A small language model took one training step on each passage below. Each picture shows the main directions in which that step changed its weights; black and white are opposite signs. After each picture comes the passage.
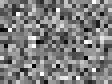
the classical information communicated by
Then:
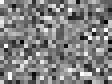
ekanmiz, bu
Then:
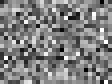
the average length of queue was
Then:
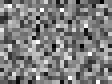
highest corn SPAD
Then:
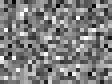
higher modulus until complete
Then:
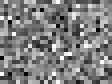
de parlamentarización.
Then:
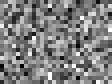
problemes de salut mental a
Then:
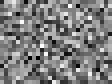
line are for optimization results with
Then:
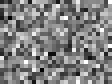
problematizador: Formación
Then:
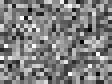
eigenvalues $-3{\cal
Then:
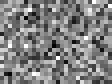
manera de presentar los
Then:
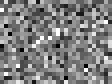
assess the ``initial''
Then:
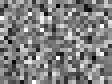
\$40 to one of its
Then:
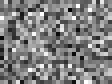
o abundență
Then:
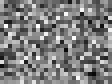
for the flow recovery to be
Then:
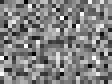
Even though it is supported in
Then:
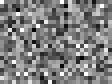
of accuracy of determining coordinates of
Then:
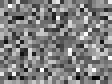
27% 5. Informed
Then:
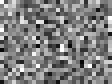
between superiors and individuals,
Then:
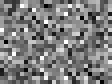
are invariant under these interactions.
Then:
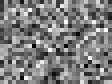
be removed, since we have
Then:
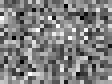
vositalari insoniyat
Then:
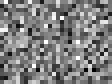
Ocean Engineering Technology and
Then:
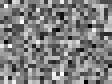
function. Those fits are
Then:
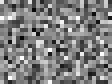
turmushida teran his
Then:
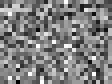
specific policy framework for electric vehicles
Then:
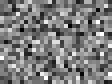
contains the product of the two spatial
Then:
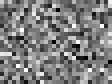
challenges in accessing education due to
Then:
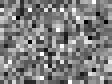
часто чуємо
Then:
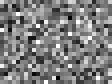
of natural resource branches of
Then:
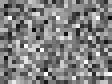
bo‘lishi lozim.
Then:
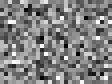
picture shown Figure 5(a),
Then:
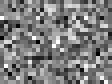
calore notiamo che
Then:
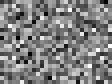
Agile Production”),
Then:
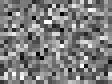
which is a consequence of the
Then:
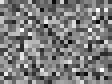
in the 80s as the
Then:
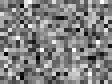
ineficiencia en la
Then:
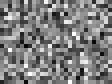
vulnerables. Reconocer
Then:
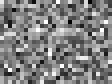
far most of the biomass and
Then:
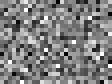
followed by a 40-second
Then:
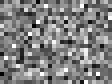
level. While this amplitude is less
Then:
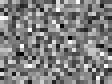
politice și
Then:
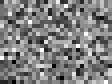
curve of (L4) with
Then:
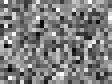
“tristemente [...]
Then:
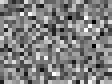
to cater for individual differences in
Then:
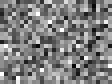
se transmitan a las generaciones
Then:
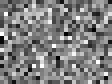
pensamiento crítico para
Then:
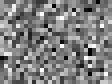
digital culture – Participatory digital
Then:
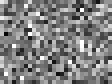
unstable. However, they can
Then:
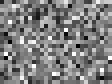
Ковальова, Н.
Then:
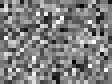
$f_n$ and
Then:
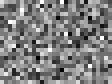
баҳо бериши
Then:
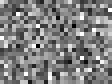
the effect of vertical structure seems to
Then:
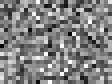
models offer strong generalization, their
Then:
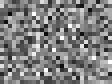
subject only to small variations in the
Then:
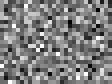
named after I.A.
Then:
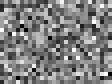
starting from the random state at
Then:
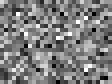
the amount of energy consumed in
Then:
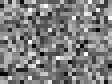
easily calculate spectral densities of many
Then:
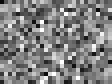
of Ministry of Education, Institute
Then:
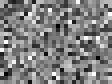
managers' attention to
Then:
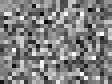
and does not need expensive
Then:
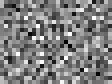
for 10 seconds, followed by
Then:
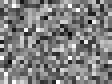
tout autre projet
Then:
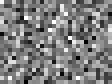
uning hayoti eng oliy
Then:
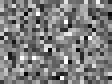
be given in units of elementary
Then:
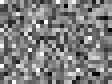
of many deterministic particles $%
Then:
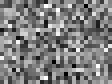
comprehensive description of the correlated
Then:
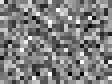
can be derived. It was shown
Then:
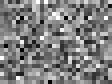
la aplicación de los avances
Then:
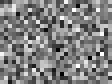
the heart and LAD,
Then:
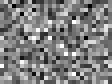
medical history and patient profile
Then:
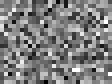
documenta que cada os ha
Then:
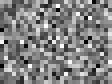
user should try running
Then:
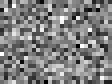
data (full circles)
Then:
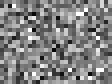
DER can improve the flexibility
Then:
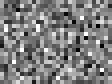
for systems without constraints as well as
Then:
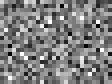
Bread and Peace model
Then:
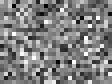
The construction of chiral gauge theories on
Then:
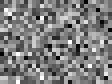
was developed decades ago,
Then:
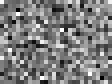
of the structure. Fig. 4
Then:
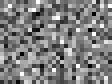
50° La-nitrate
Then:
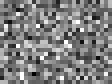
for a point-particle subject to
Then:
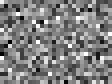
of Preschool and School
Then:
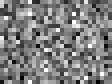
[1]. The Internet of
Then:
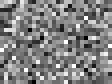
ръце – в
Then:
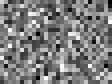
on the websites behind
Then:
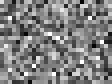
would be to compactify
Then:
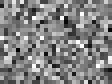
Mirroring the vulnerabilities
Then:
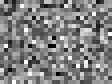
are constants. Substituting
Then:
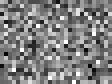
in an environmental scanning electron
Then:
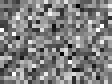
phases of a single spin in the
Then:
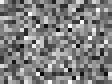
to the higher power of the
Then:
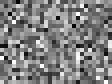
é fundamental para suportar o
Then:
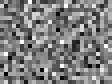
appropriate program. Checked
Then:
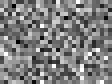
= \frac{p_i
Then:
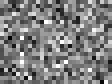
cancer as a system in its
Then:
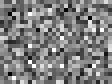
canales, plazos y
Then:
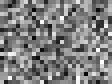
0. \end{equation}
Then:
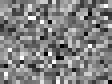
properties from the developer,
